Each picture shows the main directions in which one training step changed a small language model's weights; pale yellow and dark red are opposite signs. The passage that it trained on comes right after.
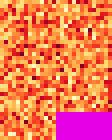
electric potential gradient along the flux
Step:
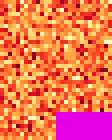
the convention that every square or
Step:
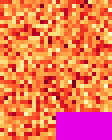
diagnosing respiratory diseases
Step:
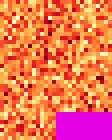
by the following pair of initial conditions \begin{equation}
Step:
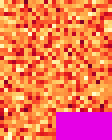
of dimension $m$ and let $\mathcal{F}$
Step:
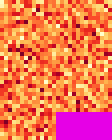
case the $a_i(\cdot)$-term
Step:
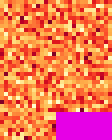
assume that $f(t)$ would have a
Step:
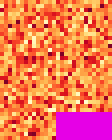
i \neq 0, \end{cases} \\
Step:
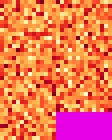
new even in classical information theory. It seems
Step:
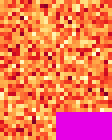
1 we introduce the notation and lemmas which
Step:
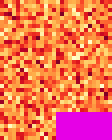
calculated the kinematic viscosity
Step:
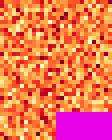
to changes in the spectral type,
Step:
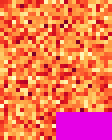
Number of modes & Gain &
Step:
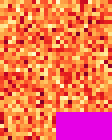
decays is a fundamental
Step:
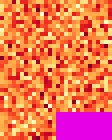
general observation is that it indeed softens
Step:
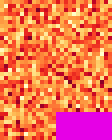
is a signature of stability of our
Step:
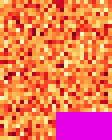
an ITU-logit model and assume that there
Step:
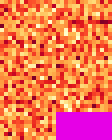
surface using serological pipets,
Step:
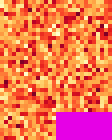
of the stations in all datasets. For
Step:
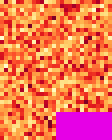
Hamiltonian system then $I$ is a
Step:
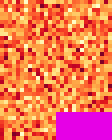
are conformal invariants and have been
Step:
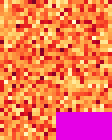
replacing $M_{\log}$ with
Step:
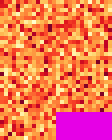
the cases (III) and (V). Figure
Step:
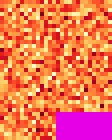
is homotopy equivalent to ${\rm
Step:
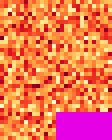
diagram} \end{figure} To
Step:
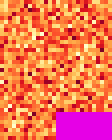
on $M$ defined by% \begin{equation}
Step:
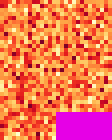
are obtained integrating the \pt~distribution
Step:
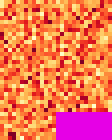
results obtained without including the pion
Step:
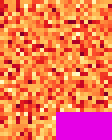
this extreme case, we have estimated that the
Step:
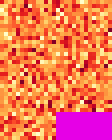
on $\pone$ over algebraically closed fields
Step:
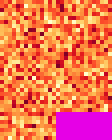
this equality is \begin{equation*}
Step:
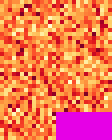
(by the Thom isomorphism), hence the
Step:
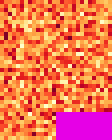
transition temperature and large $v(T) /
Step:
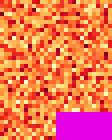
pseudo-mode structure between the intensity
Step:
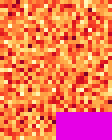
circulation $\Gamma_0=1$.
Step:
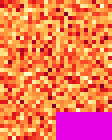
value 0 to the absence of such
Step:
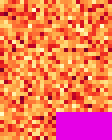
plane wave basis sets. The transition
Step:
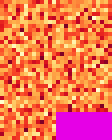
while the Fourier transform of the
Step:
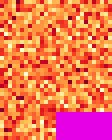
Dynamics with Homophily}
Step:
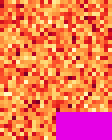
classical solution of the Cauchy problem
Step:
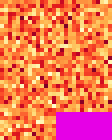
Suppose there is a $j$ such that
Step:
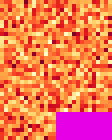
association between Fuchsian groups and random
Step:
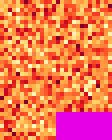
multiplicity two structure on a line with any given
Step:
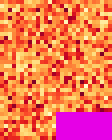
by the China Postdoctoral
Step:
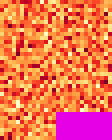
\end{picture} \end{center}
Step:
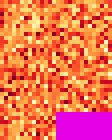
element, which is common in many other machine
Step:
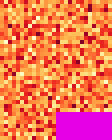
H_z \end{array} \right ),
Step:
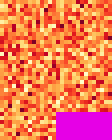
the $\varepsilon$-system is conditioned by the
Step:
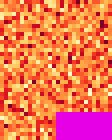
potential $$ V(x)=\left[M_{\rm
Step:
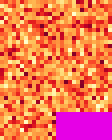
and store it in geological,
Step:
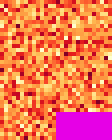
quantities \cite{book}.
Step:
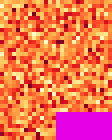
connection, $\bar\gamma_\mu$ the
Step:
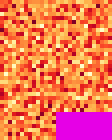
function with radial symmetrical attenuation to
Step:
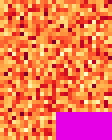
be similar to that found for a typical
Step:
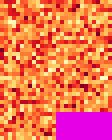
formally persists for finite $N$ if we
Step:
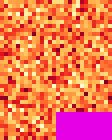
is easily created by applying a
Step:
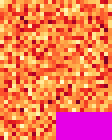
systems when $|\Delta| \geq 1$. Let us
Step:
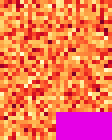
the surface states merge into the bulk
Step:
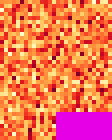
\sim T$ and $\Delta G \sim T$
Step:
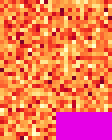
\end{equation} where electromagnetic field
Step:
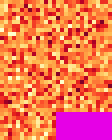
on $N$ and therefore define a smooth
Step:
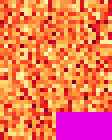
values of $\alpha$, it is obvious that
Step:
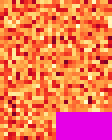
\ref{fig:hfs}, but
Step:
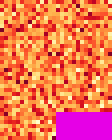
\begin{equation} \lambda_R(n)
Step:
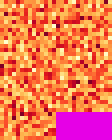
dual tensor of $F_{\alpha
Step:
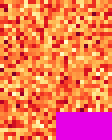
the form \eqref{2.1} and assume
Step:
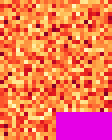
\begin{keyword} Topological
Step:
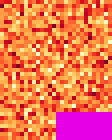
mole fraction of the 'free'
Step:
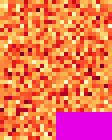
for the fermionic self-energy
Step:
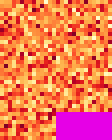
equal to \beqa \Big
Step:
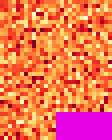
initial phase difference $\Delta\phi$. (c)
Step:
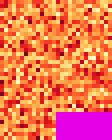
The stacked images are normalized to the
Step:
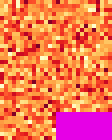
what if the soap film is not bounded
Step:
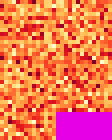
the McCormick envelopes for
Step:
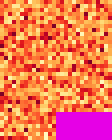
2,100 which is around 18% and
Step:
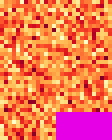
we derive $$ \lim_{N \to
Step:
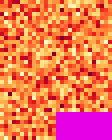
in $ \CC \setminus \overline{\Omega}$.
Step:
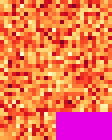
M, Walker T~G and
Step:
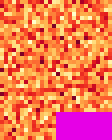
of symmetry arguments, or fitted
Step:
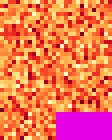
$D$. It is easily verified that
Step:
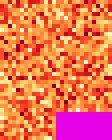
set $\varphi_0 \equiv 1$, we obtain the
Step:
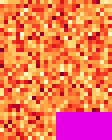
Hilbert space $\Hh^-$.
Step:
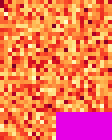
of distinct $ b_1,
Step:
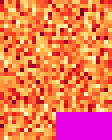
are evolved to Jupiter's
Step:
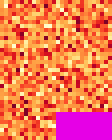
have shown the stronger statement that $M$
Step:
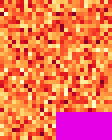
range of devices into account.
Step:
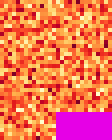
In order to isolate the effect of
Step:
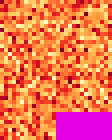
a transition data of $\mc{W}$.
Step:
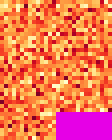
$\nu_2$ is the smallest
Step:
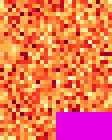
satisfying $G\cap\dom{\tl
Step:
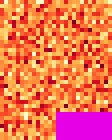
WLAN in each scenario is
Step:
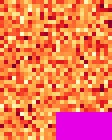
is odd. Moreover for closed
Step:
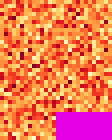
P^2\sharp \mathbb{C}
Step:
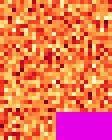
given by \cite{Brans}. It is well
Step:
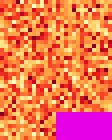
in mind). Unfortunately in
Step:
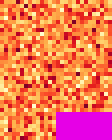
localization phase transition (previously
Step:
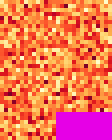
that their TFA values are on the order of
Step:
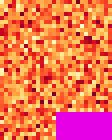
both protons and neutrons.
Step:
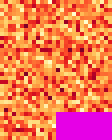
variety of network and service
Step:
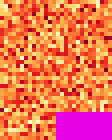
calculated as the sum of the individual
